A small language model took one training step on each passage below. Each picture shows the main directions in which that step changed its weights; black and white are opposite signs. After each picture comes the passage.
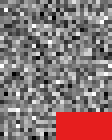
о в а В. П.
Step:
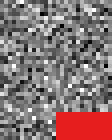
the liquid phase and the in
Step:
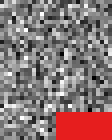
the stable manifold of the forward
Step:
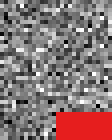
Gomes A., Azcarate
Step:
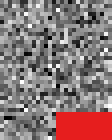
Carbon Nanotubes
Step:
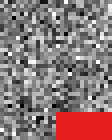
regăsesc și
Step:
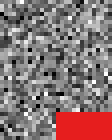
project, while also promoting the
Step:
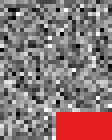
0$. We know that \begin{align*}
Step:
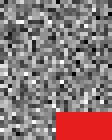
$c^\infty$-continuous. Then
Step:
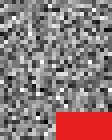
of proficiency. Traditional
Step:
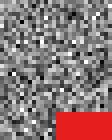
letzten energetischen
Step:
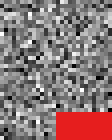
the sanitary conditions and health
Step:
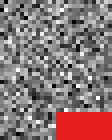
do fruto que pode ser usado
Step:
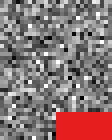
LPP. \subsection{Rapid
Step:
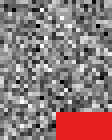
and cultural heritage of the
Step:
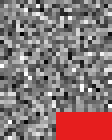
significantly reduce the energy and
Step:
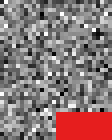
In actual PHX operations,
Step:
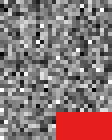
mengeluarkan biaya
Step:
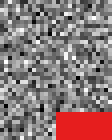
(e.g. mercury,
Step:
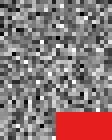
points)}\] \item[(ii)] or
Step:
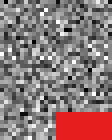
by a combination of metals, also
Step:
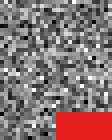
knowledge. Furthermore, the
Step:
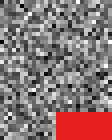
a relatively higher prevalence of
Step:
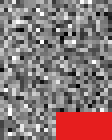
выявляются, то
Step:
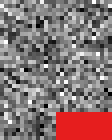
individual. The assumption is that
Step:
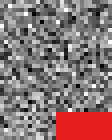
need to do some additional assumptions on
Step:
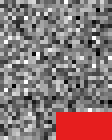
examples.** - **Researching
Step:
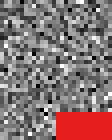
Informatics and Control}
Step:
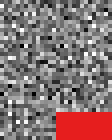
type « Cnam »**
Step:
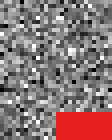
(i.e., immediately
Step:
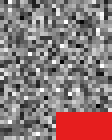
power map $4\colon
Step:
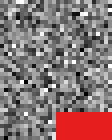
$a \in \N$. We consider the
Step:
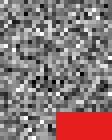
of the laminate - Toughness of
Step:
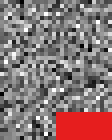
développement de programmes
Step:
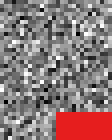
nosso país precisa de
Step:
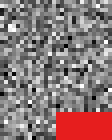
[5] investigate the effect of
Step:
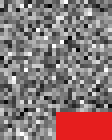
E) Deb raz tomonidan
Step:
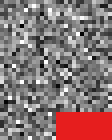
tezroq davolashga yordam
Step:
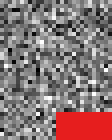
ms. Tables 2 and 2,
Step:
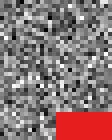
words, given any ordinary
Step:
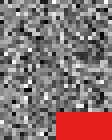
of the classical graph container algorithm of
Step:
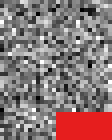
case that all parties are honest and the
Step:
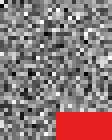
que poderão ser confirmadas
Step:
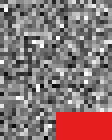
is computed as follows \begin{align*}
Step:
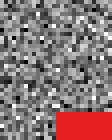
support for the activity of courts and
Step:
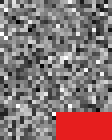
de modo integrado conforme os
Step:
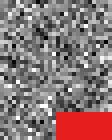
are areas that are prone to declining
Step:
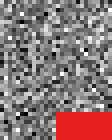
and proteins into insoluble
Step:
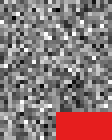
pasayishini keltirib
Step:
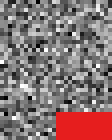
a long time to resolve many
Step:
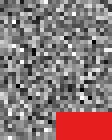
ekstraktini uchratish
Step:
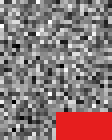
l'ordre $1$. \sk Soit
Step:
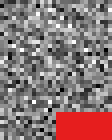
do aplicativo que está com
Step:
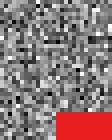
and by the European Regional
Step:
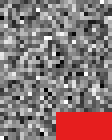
leur flux d'entrée
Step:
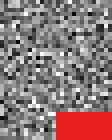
to investigate (i) when these
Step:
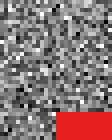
where $\Delta = g^{\mu\nu}
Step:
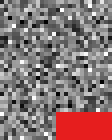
au participat la sondajele
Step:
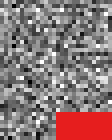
are to be avoided. The
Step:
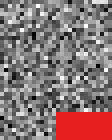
toolboxes. The vehicle model
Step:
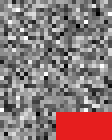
operator $\hat{Ric}$ of a metric
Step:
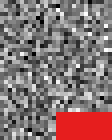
Figure 3 shows the comparison of
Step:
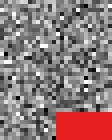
each Arctic service (AS).
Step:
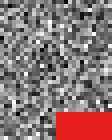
an issue for both RLG and
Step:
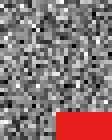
G4, G5, G6 with weight
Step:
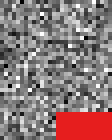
still exploited but,
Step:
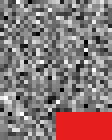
M\"obius function of this and other
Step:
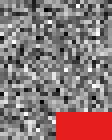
keng foydalanadi.
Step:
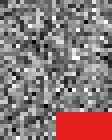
other classes of symbols are
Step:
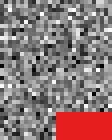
3$, minus an edge. We shall
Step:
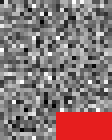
ва катталарда бир
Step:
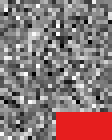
is tight for $d\geq 1$,
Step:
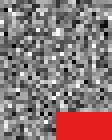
are 2 descriptors, namely
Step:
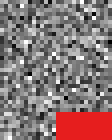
the evaluation of the ML models
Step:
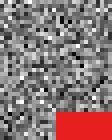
din forul național de
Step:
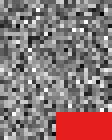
usually the tail function for the
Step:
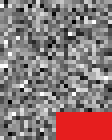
bounded or exponential. The result of
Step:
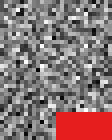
$ be in $L_{\slo}$. There
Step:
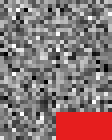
n/2$. We now compute an upper
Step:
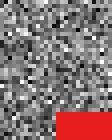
of monotone convergence to the other
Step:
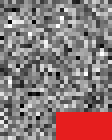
слова: радиоволновая
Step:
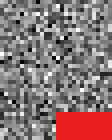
with less mean mass. This
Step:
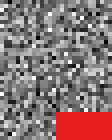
utilizados: ³⁷ -
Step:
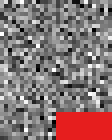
atingiu mais de 6,7
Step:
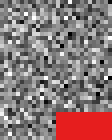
yil 7 iyul. 2.
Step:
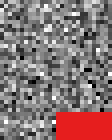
yangi maqsadlarni
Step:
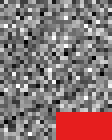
wastes product we throw away
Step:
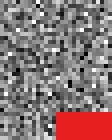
\end{align} and, therefore,
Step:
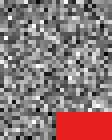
hanging on the wall. These are
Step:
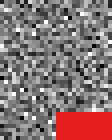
future engineers based on the
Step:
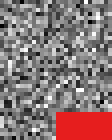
$C(k)$-module libre
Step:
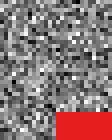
admitting a unique (with
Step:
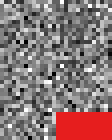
dan beradab dengan cara
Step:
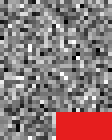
the following we show that these inequalities are
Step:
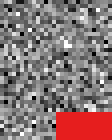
[x]\leq x$ for any $
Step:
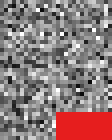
del yo y del mundo.
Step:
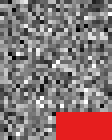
the body. The treatment is
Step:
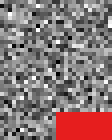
Doob [20] under which $X$
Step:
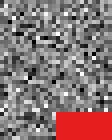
aniqlik (accuracy),
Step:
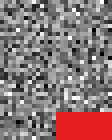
without Training* in *International
